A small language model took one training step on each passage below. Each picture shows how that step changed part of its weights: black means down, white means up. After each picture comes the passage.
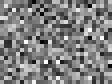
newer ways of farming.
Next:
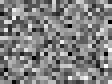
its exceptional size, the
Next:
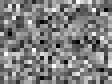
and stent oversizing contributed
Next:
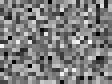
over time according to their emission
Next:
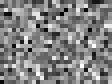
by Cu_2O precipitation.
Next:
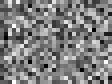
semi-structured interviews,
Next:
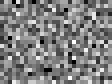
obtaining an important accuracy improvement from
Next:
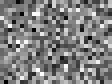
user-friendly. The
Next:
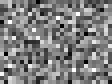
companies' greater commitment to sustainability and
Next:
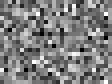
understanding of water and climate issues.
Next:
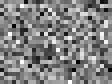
speed and the pattern of the
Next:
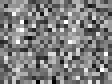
front doors as areas where they
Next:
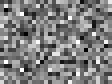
has paucibacillary
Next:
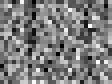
State University Sokoto,
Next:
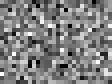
0.05$) higher than those
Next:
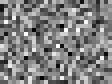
is the factor to consider when
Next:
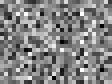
each meter. For the analysis
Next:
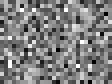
sector, percent change to reference.
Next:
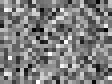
system could be improved easily by
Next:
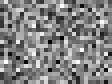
shows that the proposed CNN model
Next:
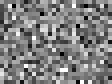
– a general comprehensive program of
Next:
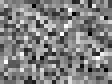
flat plate solar collector.
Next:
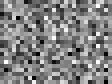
In this context, the rapid
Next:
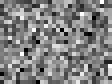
their genes. In this
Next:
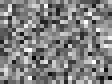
significantly decreased from a mean of
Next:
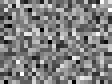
- A report on the project's
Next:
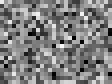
silicon solar cells F.
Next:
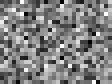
type and lymphovascular
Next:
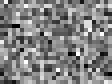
eluted about 4.2 and
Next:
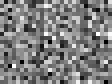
attack? A list of threats
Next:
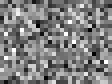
and NaCl). The spectrum contains
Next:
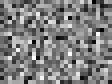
electronic money companies, respectively. Even
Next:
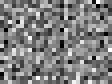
actions, videos, etc.
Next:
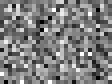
and cost of capital will go
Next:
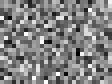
key request for a controlled transport of
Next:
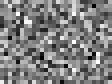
which are defined by ZTh and
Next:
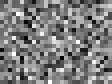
chatbot's ability to
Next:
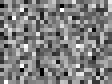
AND RESULTS Today,
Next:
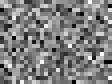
built for books, it is
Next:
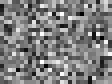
female entrepreneurship has been changing as
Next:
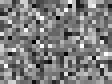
clay contents, land-use,
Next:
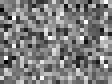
often an incidental finding in
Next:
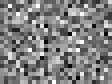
(Hausfather et
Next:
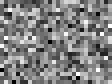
to clean up and control the content
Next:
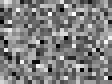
communities with Local Place Based
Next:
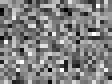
it was found that the majority of
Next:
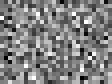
remarkable security improvements. When using
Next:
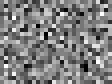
\binom{a -
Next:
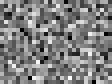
for each of C-OTDR
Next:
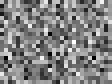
the test, the issues of obtaining
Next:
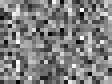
sculptors, and
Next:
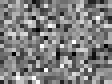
11.02 nm and the minimum
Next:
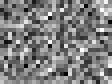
Duke University Press,
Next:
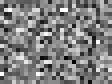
to work together as one unit without
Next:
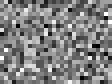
of distal femur fractures.
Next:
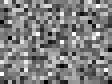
opinions but are reflected in other similar
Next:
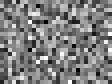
(ebooks, databases,
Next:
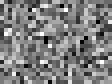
considered to be the most effective way
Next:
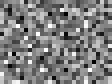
in Fig. 6 (S.
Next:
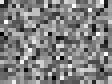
of the carbohydrates
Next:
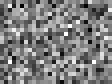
levels. National news media
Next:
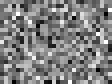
and 3. The developed techniques are
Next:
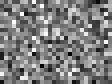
Balkans and a first step
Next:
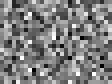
J. Dillard,
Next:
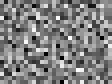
my country. Strongly
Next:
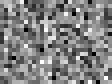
LED lights assessed in this
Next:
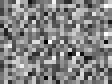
case study describing the treatment of
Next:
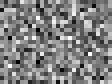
which uses a balloon
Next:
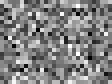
shifted, the second row is
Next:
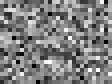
to the corresponding letter and
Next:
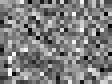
generate data samples, depending on current
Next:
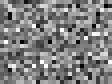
Shop has two objectives**:
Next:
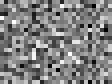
throws away all the
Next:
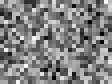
the theories that De Martino
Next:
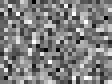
and accuracy : The relative standard deviation
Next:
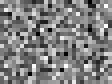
by an angle generally equal to
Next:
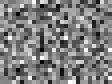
will not be totally
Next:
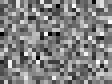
stage of the work, the goal
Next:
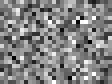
Interviews lasted between
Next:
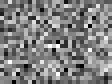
inclusive management and the role of
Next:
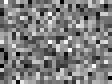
instructional methods improves students' skills and
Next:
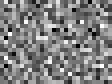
Table No 01: Distribution of
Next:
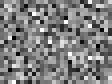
‘work-life balance’
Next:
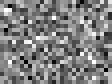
pre-editing of the original
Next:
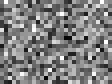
answers will be used for scientific purposes
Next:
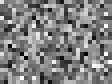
him of wickedness and
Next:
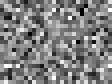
Borisov calls teaching
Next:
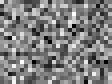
the robot turn left, and
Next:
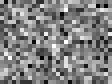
perfectly with the nearly
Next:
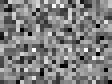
Nano refrigerant needs
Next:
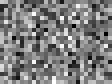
is 50 cm long and 4 cm
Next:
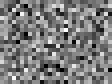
vision, excruciating
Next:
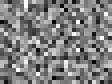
crushed ceramic waste
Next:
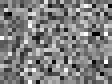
in Table 3. Table 2.
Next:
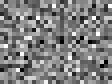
grammatical structures of both languages
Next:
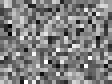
objects of prepositions do not
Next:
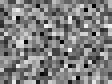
thus allowing for a higher transmission
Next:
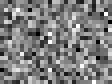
as fast as the situation changes;
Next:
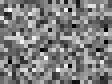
to exchange and make use of
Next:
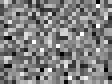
poverty are different from those associated with
